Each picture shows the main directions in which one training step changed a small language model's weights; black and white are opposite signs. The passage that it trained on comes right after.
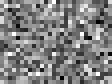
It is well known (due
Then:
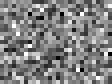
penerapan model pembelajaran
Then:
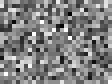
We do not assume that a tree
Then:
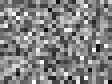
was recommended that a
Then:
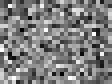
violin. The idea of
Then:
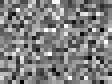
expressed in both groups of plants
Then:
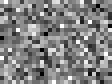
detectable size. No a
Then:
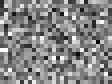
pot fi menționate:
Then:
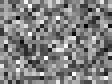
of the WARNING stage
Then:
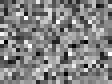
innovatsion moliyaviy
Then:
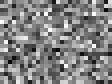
estuvo haciendo
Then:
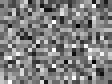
$(F_j)$ are considered
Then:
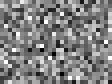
Security & Privacy
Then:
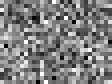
the convexity of the functional
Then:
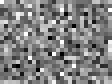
grammar refinement of
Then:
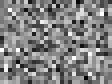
results are comparable. As for
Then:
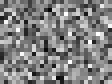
written as one of several {\it
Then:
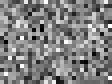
of musical ideas continues
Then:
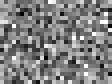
degrees from 4.5
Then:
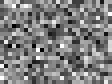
has combinatorics $\kappa$
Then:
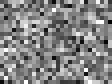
antica. E dunque
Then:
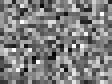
$E_6$ and let
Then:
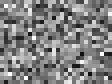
develop and enforce strategies to
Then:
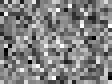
been conceptualised as strategic
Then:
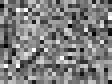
betlar. 34.
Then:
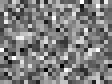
mobile networks, sensing tools
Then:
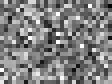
readily transferable to diverse
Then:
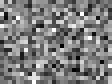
an electronic database for
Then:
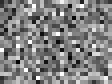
now sitting at home and
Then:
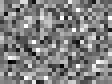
feed and the membrane.
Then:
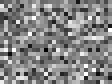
(in dB) vs.
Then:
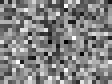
are considered the most favorable
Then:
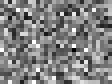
play a crucial role in quantum state
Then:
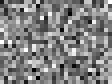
To solve the problem, we will
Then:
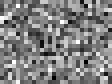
MMC specimens contain fewer
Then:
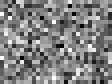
the degree $(d-2)$
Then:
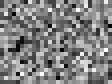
distribution of crime data by the
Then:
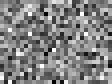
{\em convention} that one
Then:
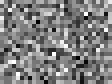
Steatosis was found in
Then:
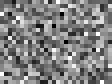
for enhancing contemporary
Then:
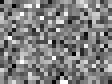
sur la production agricole à
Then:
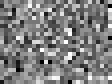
separated from $U$ by
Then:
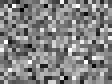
estatísticas negativas e
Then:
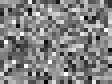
que o setor construtivo
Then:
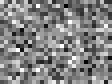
shows chain of magnetosomes
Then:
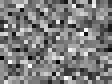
\section{The Newton
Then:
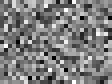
the coupled equations describing
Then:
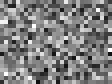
they can be categorized as
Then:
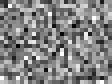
After the landslide at
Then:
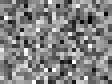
o Triunfo da
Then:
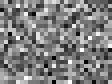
= W_i$ for
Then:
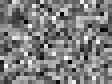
G. Halakatti
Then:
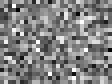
direção pública, que não
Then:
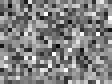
SNR values comparing long
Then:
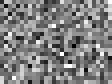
\quad A_{cl}
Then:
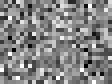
the bounded domain case we denote by
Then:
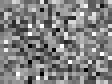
dehors de la salle de
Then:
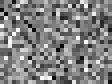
bog`liq bo`lgan
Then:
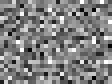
is a classification that is dynamic and
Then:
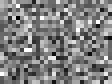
for the power system and for the
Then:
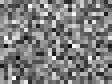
and Recycling**,
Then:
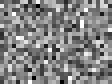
pembelajaran pada mata pelajaran
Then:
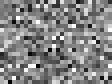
действий), при
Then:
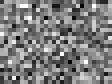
embeddings $\varphi_k
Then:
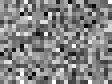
Nennungen ($r =
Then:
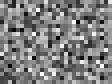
our conventions about forcing.
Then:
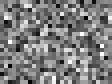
ishlashi davrida
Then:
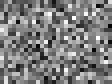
y la mediación,
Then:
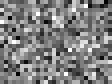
original sources cited in the
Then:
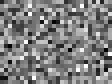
that decreases degrees by
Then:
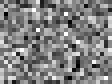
groups, which are determined by their
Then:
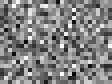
the trainee is in a
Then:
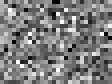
will determine the cognitive
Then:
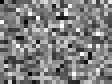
India (2017), Article
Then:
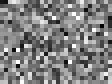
ilmiy elektron jurnali.
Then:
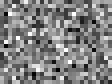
importância, na medida em
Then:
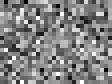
Surface Temperature
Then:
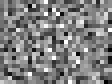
Glasgow G12
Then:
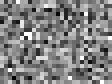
the partial fraction decomposition, taking
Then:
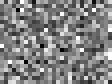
унинг даражаси
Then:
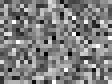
nothing but the map $$
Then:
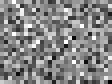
with the ligand itself in
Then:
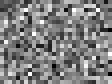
jentik nyamuk
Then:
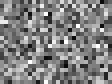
serving vehicles in
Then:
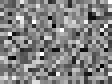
for essential points. All authors have
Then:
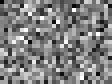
stewardship such that it is
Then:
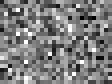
education of the population, financial and
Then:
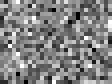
x,w).$ Then either
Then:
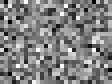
doktori (PhD),
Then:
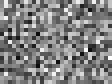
classes of vector bundles. To
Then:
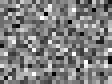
If the value 1 is written to
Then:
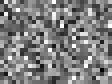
better public health interventions and policies
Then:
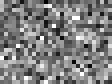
siswa lebih
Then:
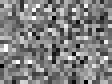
pair of integers $(c,
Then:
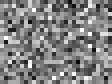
to $\Omega^n$, which
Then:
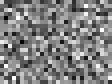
on a GC Agilent
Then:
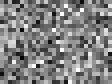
особую картину
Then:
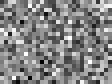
from $1.5 \cdot
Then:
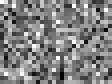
question is formalized as that of
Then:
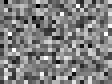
уберегти в
